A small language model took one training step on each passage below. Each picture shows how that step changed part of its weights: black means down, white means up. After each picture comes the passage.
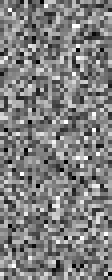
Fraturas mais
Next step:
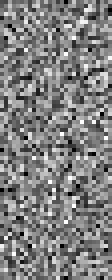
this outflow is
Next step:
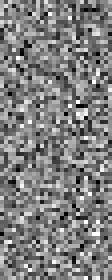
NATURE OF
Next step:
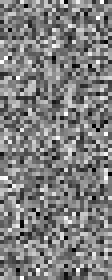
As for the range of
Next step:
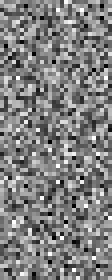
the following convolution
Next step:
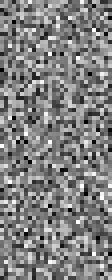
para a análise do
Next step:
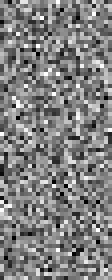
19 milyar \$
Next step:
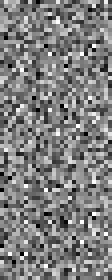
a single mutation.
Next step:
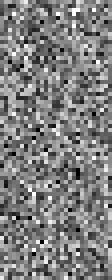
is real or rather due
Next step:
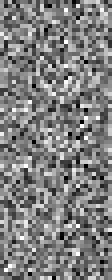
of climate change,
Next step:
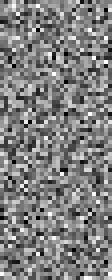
we take $\gamma =
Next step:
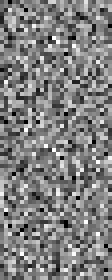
set -- at least
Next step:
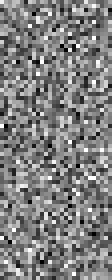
la surface du pays;
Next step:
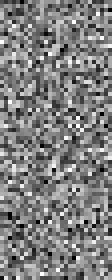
data tersebut dan
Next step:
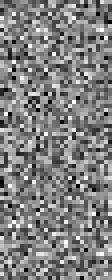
jamiyat tomonidan
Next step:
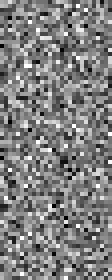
Post Office
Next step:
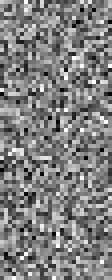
strength of which depends
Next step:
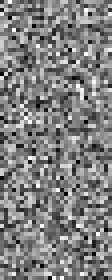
bias voltage from
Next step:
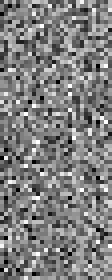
бир қаторда
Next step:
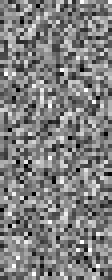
high energy electrons,
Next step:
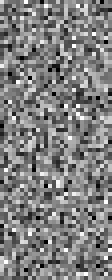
é conhecida como
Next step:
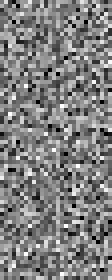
an approximation. In the
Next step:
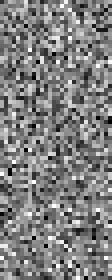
absorción. En
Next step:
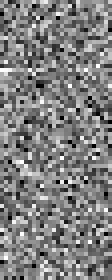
від проблеми
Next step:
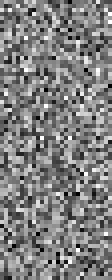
modal usaha
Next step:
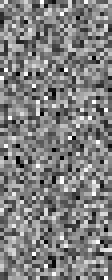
sequence, cardinal
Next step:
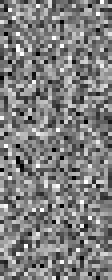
calf and cow
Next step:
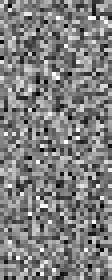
and AI processors.
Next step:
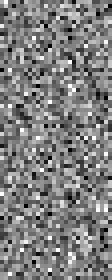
і початкові
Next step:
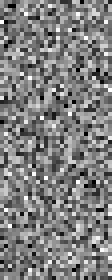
simplifies significantly
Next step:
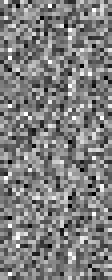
лишаються з
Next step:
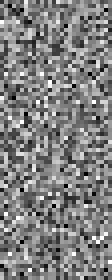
is determined by the following
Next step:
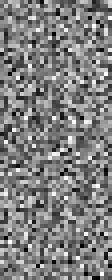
dI/dV map
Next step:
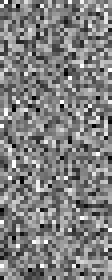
one loop computation
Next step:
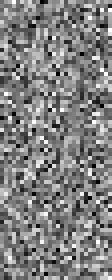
sharti deb
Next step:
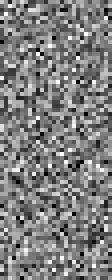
(WMAP) has
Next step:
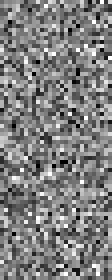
may appear first, but
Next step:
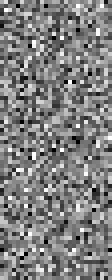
quark mass extraction from
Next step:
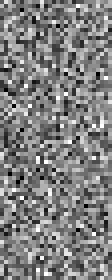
formation is the relation between
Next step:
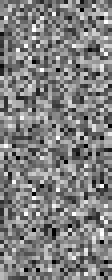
y constante, te
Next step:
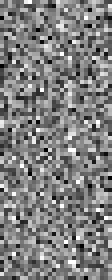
trabajo fue
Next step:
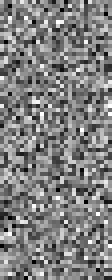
donadorlikka keltirish
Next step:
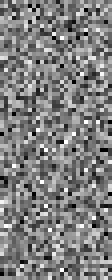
el trabajo
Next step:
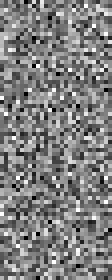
político, de la
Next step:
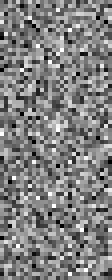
oliy ta’lim
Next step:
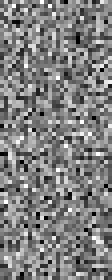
are reduced to observing
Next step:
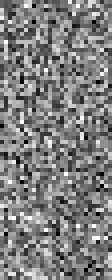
angular correlations in
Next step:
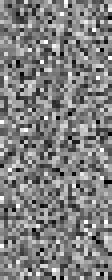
possible choices open to
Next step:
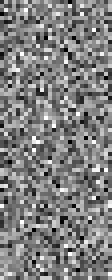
до 5 років,
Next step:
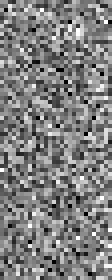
acquire a phase
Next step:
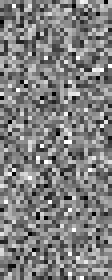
less than 15 are not
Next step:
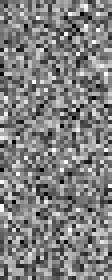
permitem que estes
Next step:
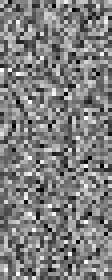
the INTAS project
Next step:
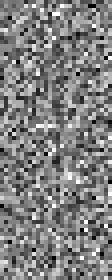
practice activities based on
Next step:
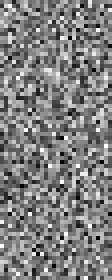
the Alice applies
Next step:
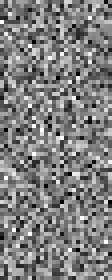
nível académico
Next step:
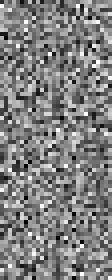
a time point. All
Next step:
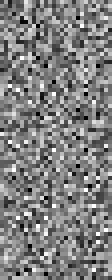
bolalarning har
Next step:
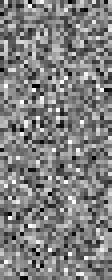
их большие
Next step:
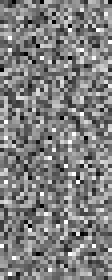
деятельности и
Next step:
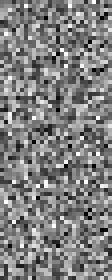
with the managerial
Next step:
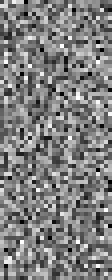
examples of monumental
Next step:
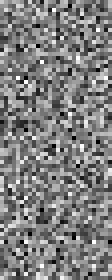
rights confirmation
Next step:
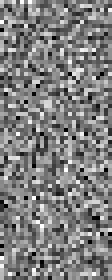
ferido, sob
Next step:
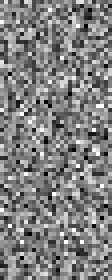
{\color{black} A
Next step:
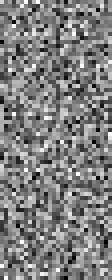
data on proton directed
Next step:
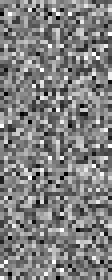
início na
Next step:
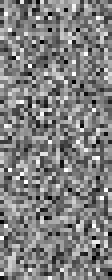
well as attenuation
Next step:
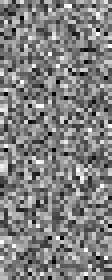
Sendo comissionado
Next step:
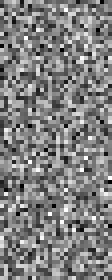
context of an indipendent
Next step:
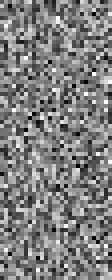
by the turbulent
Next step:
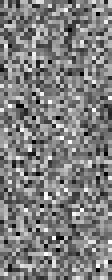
не подвергались
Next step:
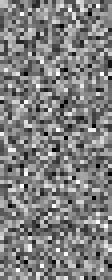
Bell states. One
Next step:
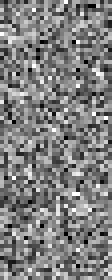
we should expect it to
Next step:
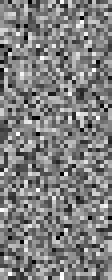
Para Gómez
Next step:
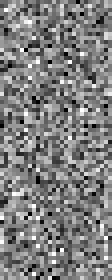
yo‘sinda aks
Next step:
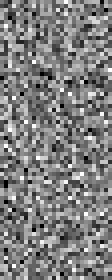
the diamagnetic
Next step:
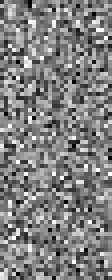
material showing irregular
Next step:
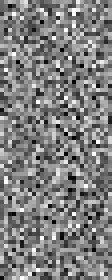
experiment, but rather
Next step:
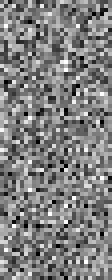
the second order terms in
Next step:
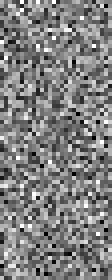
times is wider than in
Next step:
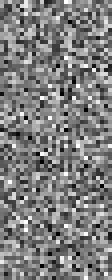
at aging behavior in
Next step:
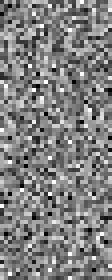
банках в
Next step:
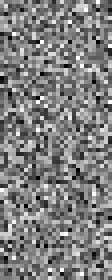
computed just by
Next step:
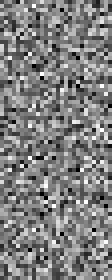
devised an explicit
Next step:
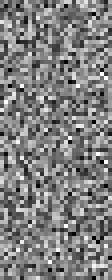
reduction in the total
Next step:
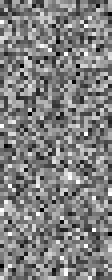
management practice on
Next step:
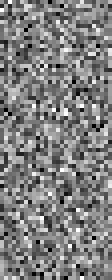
the symplectic
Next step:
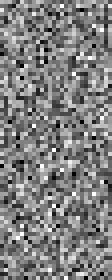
$ is defined as:
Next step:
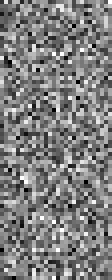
prin influența
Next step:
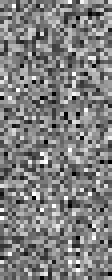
more than $100$
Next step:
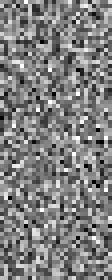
to the pristine
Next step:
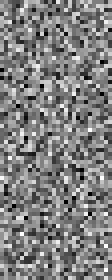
boundary with that of a
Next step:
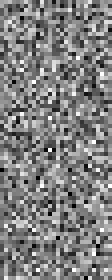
parameter scenario, considering
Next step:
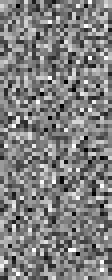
structure, showing a transition
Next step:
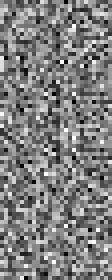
of Nodes}&
